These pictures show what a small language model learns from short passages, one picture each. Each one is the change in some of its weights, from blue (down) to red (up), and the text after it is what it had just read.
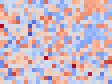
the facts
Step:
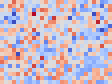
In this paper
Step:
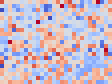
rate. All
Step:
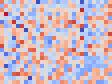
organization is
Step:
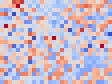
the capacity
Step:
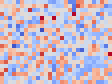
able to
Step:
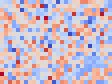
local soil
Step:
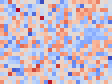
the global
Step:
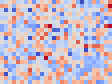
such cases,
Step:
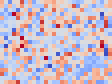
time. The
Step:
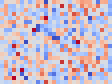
horses were
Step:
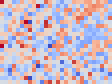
is part of
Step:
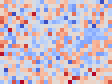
e força
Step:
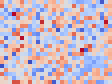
information. The
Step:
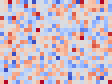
det terminale
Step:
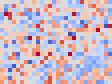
comparision, we
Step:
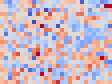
для них
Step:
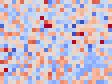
a place where
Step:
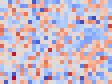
methods may not
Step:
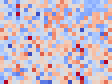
calculated using the
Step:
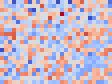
the periodicity
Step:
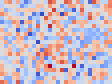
different sensors
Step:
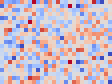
a chemical
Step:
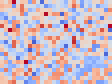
creazione di
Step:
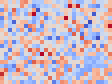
dimension of
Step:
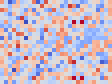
and taking the
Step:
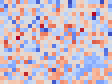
corrections on
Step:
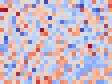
peaks during
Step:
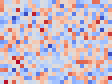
in the capital
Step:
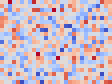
os alunos
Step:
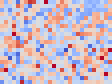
based on the following
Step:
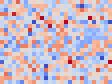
the type
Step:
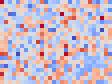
size variations
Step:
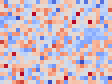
as the first
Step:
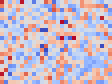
no systemic
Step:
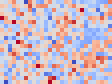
test case is
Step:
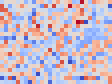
disk can be
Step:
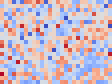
de uma
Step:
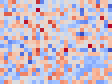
the profile of
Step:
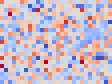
with the dynamics
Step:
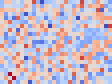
properties and
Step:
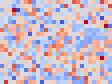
reduction of
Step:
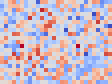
In particular, if
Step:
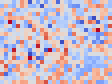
there may be
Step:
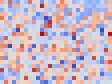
corresponding to the
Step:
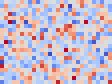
to be $$
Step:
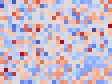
yana bir
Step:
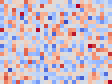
audio were
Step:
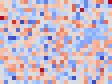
for 5th
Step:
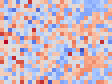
services on
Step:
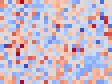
found. We
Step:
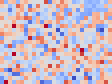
support by the
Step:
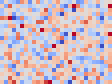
to combat
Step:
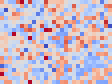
theory. This would
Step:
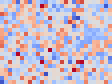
zero temperature
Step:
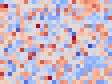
hard to
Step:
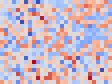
the lines in
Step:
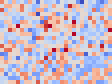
one state form different
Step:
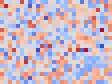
less over
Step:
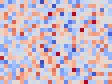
relievers for
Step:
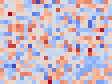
model Lower
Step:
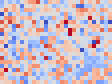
on theories
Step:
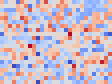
factor gives
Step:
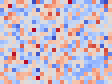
ulcer is
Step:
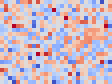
various food
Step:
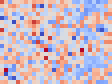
this research;
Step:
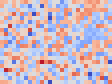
the personality
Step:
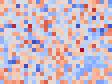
measured also by
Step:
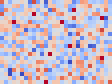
medical term was
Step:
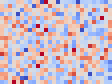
formulations have
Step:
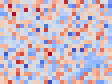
and particularly for
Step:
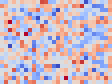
presence of
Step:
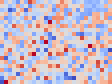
when the parameter
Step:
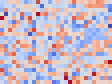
los datos de
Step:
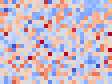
place during the
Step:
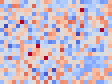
analysis [4,
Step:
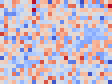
cual se
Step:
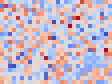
for Border
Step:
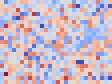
of the sources
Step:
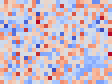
in addressing
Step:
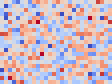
the outdoor
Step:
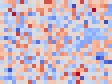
accordance with
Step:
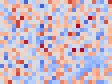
and grid.
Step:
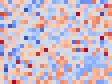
differences between the
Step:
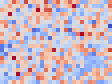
The subject
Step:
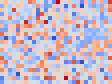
cast the state
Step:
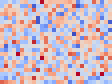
the two input
